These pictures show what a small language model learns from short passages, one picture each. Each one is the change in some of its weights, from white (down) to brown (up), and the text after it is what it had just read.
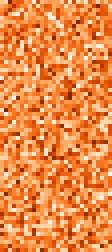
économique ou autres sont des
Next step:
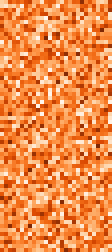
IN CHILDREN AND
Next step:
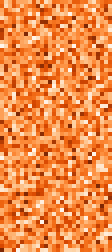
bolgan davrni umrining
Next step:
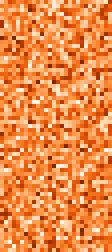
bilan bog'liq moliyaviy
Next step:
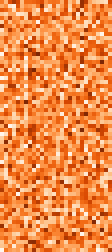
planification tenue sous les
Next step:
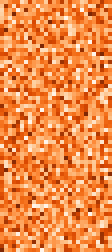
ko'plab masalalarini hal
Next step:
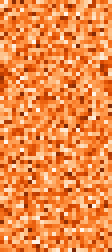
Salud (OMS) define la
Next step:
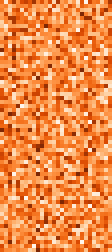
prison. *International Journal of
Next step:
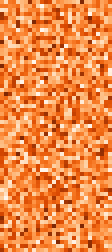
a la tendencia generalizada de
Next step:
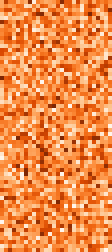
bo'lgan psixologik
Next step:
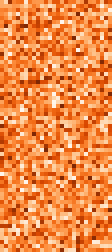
escolaridade de até três anos
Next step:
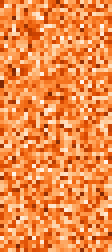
de modo a convergir com a
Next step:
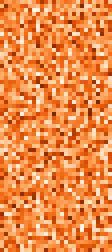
of tropical forests.
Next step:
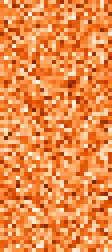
составляют методы
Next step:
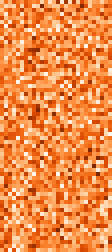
5. RESULTADOS E
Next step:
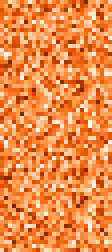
o'simlik hisoblansada
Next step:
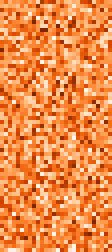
penelitian dapat memiliki
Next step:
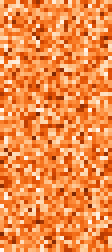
уровне государственной
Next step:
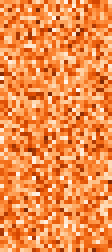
kaj želite doseči s
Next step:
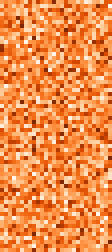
legi [7] și al altor acte
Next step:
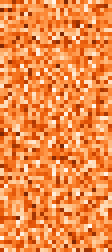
relazioni diplomatiche con
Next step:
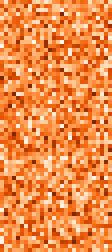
berish jarayoniga bog'liq
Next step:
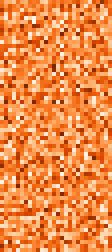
di sviluppo economico,
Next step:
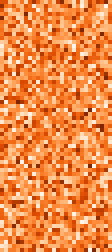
va mutaxassislikka oid
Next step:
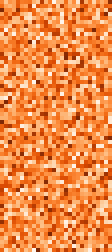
Geistes- Sozial- und
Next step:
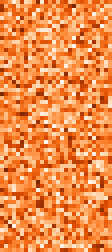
(2016), um medicamento deve ter
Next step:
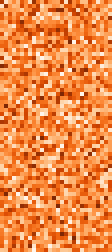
com a EaD instituição pesquisada
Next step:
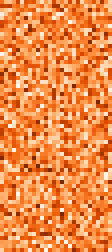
imkoniyatlarini oshirish
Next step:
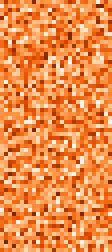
toylari bolip ótedi.
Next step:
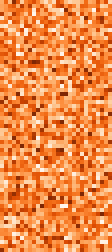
– formado por Desejo,
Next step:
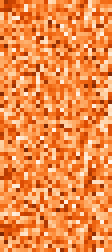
tomonidan tayyorlangan
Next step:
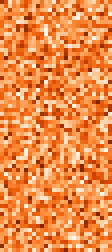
после родов, так как в
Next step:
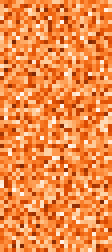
ko'payishlari uchun muhim bir
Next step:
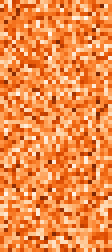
ресурсных профилей.
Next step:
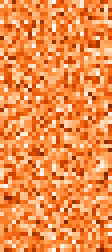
pas une suite de descriptions
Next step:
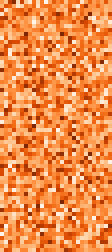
месяцев боролся с
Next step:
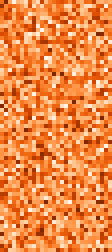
(Gelman y Santilli,
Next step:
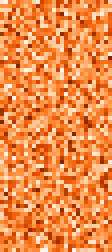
выручкі грошай для
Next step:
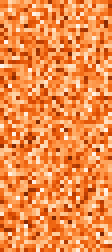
harakat qilishidir. Bu esa
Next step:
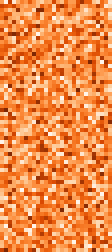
билан яшаши керак.
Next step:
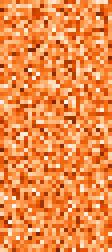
(2019) afirma que o
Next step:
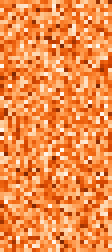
da jañiltpashlar usı
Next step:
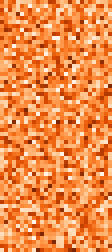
артерий, включая
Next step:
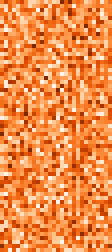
CUENTA PROPIA, el
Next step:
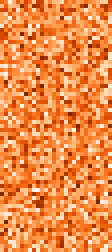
управления и создания
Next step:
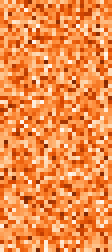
WORDS Комил инсон,
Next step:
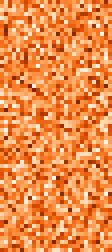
ремесла, традиции,
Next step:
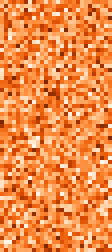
hybrides. *Comptes
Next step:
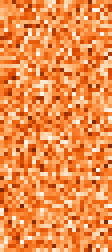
shartli bo'lsada, bir
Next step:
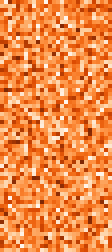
perangkat home automation
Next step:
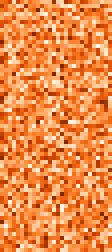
sosirea în penitenciar,
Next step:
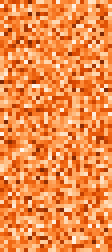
pentru a fi supus
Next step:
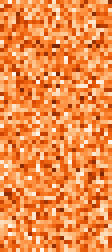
va kislorod ishtirokida
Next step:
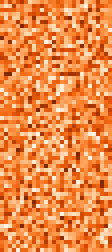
pe terenuri cu pantă de peste
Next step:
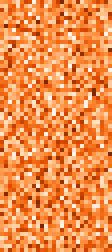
роста региона на основе
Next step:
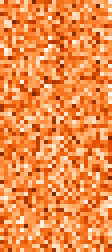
ng loob na harapin
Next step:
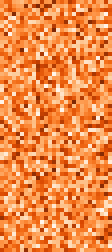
perpajakan. g. Unit
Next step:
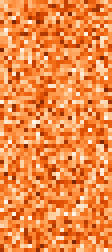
Faktor Yang Berhubungan
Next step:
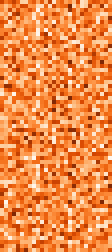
aktualnie zaznaczony
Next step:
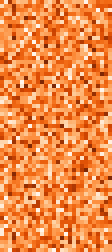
yaratish. O'zbekistonning
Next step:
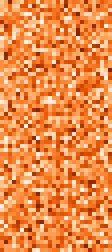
Омская Крепость
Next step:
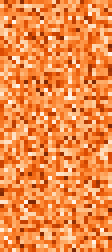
habilidades de trabalho em grupo.
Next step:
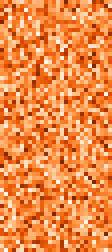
Suv havzalarida ekologik
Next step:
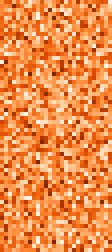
деб таърифлаган³
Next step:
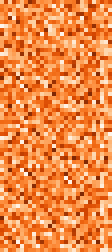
[*monologischen*] di
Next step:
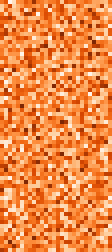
crianças. Ao analisarmos
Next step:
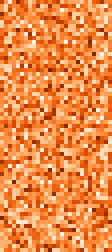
the Aral Sea 3,5
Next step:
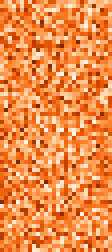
необходимых социальных
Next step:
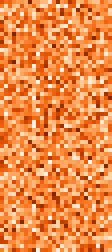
bajarish majburiyati
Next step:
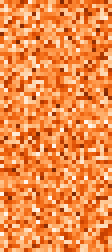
муסיқа мактаби
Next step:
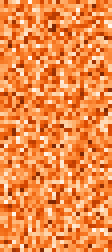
shogirdlari bugungi kunda
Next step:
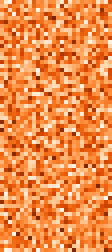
одной стороны, он
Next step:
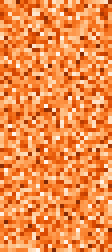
ga, "I" tajriba
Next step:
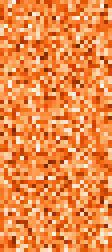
tarzida talaffuz qilinadi va
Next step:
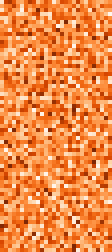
sipatında táriypleydi
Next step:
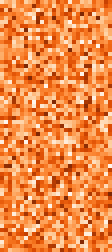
які прагнуть набрати
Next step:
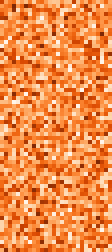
foi devido a incompatibilidade
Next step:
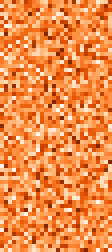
ота-она қўлидаги
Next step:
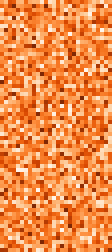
potential of using artificial
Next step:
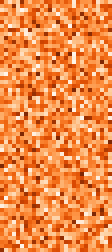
hoàn (ĐG)
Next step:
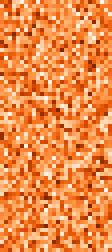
munosabati o'rganildi.
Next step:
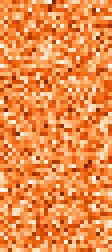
jarayonlari, ilm-fan
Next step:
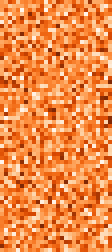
atchoglo et kouevi
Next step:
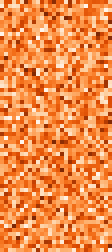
Б. Пиотровский, М.
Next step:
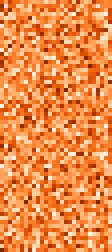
mixtes (MMAT)
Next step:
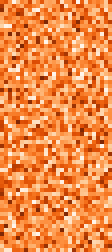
Das Verhältnis der
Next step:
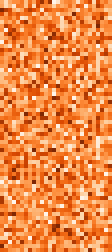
*teko* antecede o
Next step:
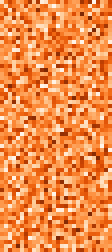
con fecha de 1941 y una
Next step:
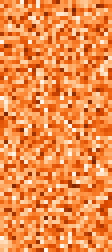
ve özellikle yüksek
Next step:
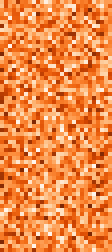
interatividade, gerou um ambiente de
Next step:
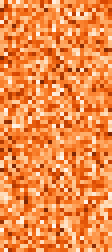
n cazul efectelor
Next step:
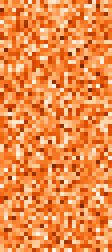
pot”. „Talk does not
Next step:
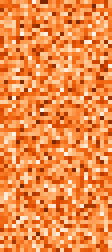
de La Bergerie a pour
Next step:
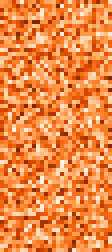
OF VEGETABLE
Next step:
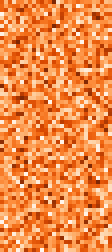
les transactions, les réserves et
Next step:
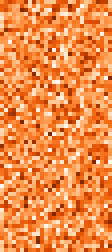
Ausmalbild von Lobo
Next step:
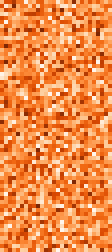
a doença é a cultura dos
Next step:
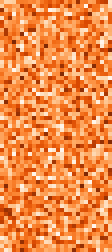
Aimara,” *Boletín de
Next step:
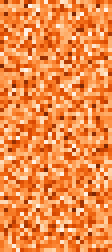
- Digital Dictionaries of
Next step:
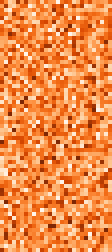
and Technology Indicators
